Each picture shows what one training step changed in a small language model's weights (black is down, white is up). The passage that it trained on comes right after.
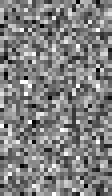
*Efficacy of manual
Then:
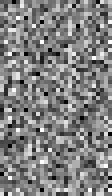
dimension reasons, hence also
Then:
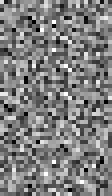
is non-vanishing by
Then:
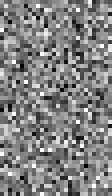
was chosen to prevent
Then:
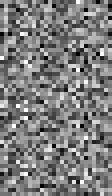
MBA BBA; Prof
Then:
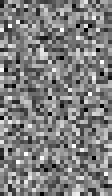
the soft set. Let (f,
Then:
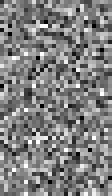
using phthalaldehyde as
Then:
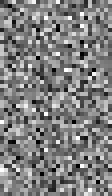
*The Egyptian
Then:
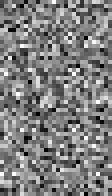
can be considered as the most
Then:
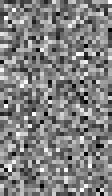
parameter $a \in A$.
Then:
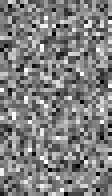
still extrinsic because
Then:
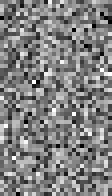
including Quadratic
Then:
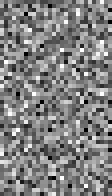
of an optimized SPR operator
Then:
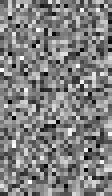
same side of the hyperplane
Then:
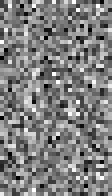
no one is unemployed;
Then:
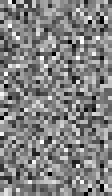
(to be rescued by a
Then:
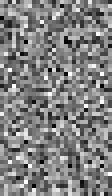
For instance, distinct soil
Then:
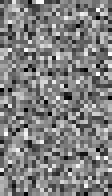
The lowest and highest
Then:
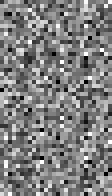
the $\kbsm$
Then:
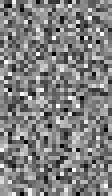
of such a negative trend at
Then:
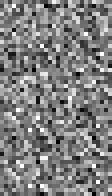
even and Lemma \ref{lemma :
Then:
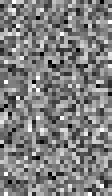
Such an isomorphism of diagrams
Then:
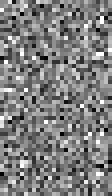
$A$-module induite par
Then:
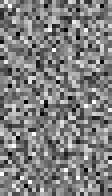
disjoint chains isomorphic
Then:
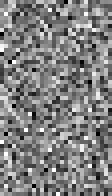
social cohesion and
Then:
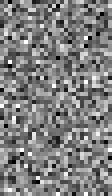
coordination along the line
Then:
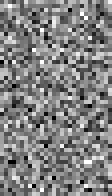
and $V'$ are the two connected
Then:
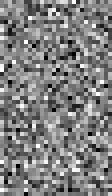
use. It is worth noticing
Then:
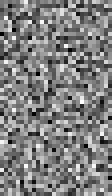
exists an exact sequence \[ 0
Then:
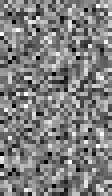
& Ric s-s & Ric
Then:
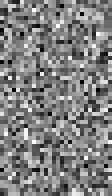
The memories and experiences
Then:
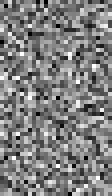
other conditions, repair costs
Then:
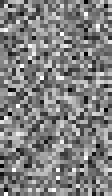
$(x,s)$ on some
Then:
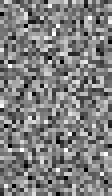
society, As thou art
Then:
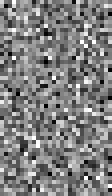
condition 2. Ground truth image
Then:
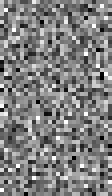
and guidance. As an
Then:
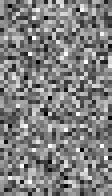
on the ellipticity, the
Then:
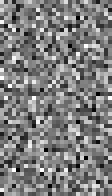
control [11] provides a
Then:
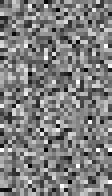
\cdot)$ and the force term
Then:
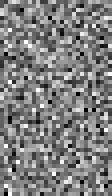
a supercommutative
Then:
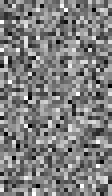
access publishing makes
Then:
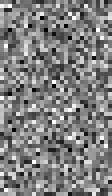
expanded by 14 times between
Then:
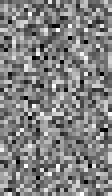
operators. For $\delta >0$,
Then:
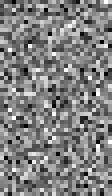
offering flexibility for
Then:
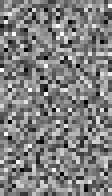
\xi$ is any cofinal
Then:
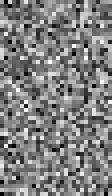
Nelson, H.
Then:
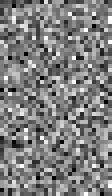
T. Clopeau,
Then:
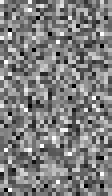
of safety and efficacy of
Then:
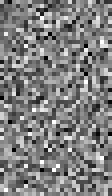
Diffusion Models
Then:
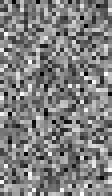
of an academic organization
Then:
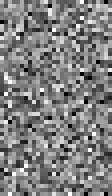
by assessing the emotional
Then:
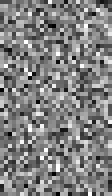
and for some $\gamma>0$. By
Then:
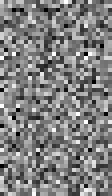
regression weight (factor
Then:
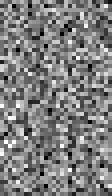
matching technique and is
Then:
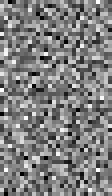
subscheme of $X$ corresponding
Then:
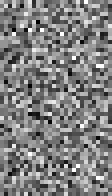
Then the following are equivalent:
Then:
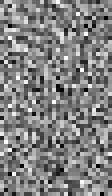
descriptor, although it
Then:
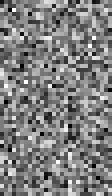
was then filtered and
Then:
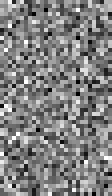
Proceedings*, Vol.
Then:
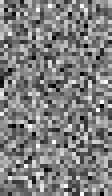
article presents the results of a
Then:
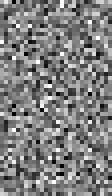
zero. \end{claim}
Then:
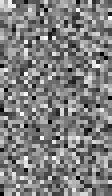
It was previously known only from
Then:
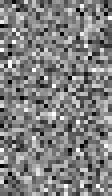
Ruderman's instability by an
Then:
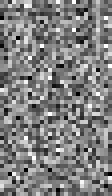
(\ref{eq2}), it follows that
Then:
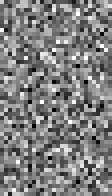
a L\'{e}vy process
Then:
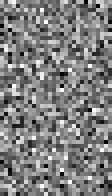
dominated by just a
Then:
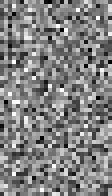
infinitely smooth functions with values
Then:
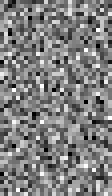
and 4,000kN respectively, as
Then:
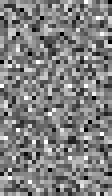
this context, the dynamic
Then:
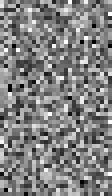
antiques, and secondhand
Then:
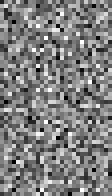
\in \rangle \models
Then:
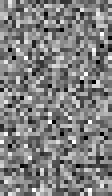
the singular set $S$ which are
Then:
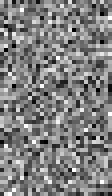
$a>\alpha$ and
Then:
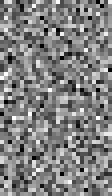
knot nematodes. The
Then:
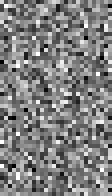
of 2,194, representing
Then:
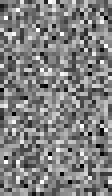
Brauer group of $K$.
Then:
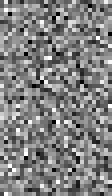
following result. \begin{theorem}
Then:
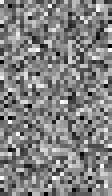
person, with lead and support by the
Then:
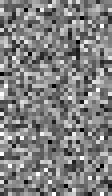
done to explore the relationship between
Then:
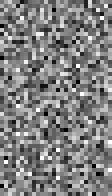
a power of $2$. We must
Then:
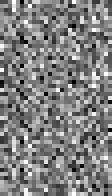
framework was built for
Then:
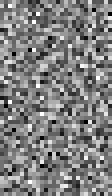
of the comultiplication on
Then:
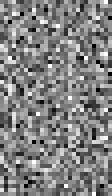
product parts assembling.
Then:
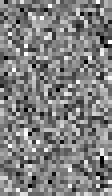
Bypass velocity
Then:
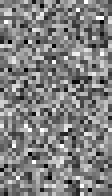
in groups how they concretely
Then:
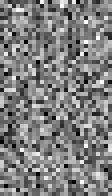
is mostly ignored.
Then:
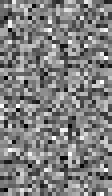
generated and used for the whole
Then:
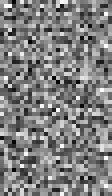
Hatcher, D. W.,
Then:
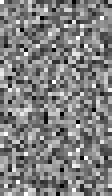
that 85 percent of monsoon
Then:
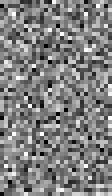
$(\alpha,A)$ is given as
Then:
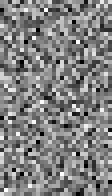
multimedia materials,
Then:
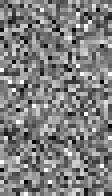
are to be explored other methods should
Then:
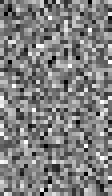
prepare 100ppm solution.
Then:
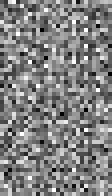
Ocular volume (OV)
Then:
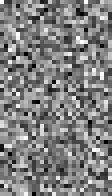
there is a parameter-free
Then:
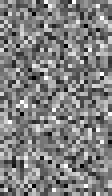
unique connection $\Delta^h$
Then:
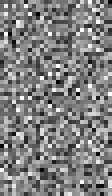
\end{equation} and $k
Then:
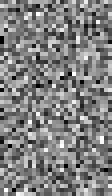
as sides. (c) The
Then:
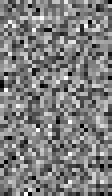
$G\less S$ has a
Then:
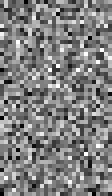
the inequalities $0\le
